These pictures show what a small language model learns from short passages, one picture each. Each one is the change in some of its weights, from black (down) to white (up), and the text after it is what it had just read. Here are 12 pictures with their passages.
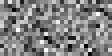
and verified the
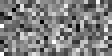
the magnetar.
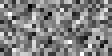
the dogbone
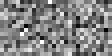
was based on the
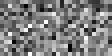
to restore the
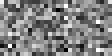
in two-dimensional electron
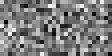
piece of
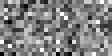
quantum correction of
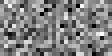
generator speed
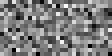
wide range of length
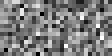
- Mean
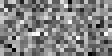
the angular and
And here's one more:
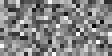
is related to the
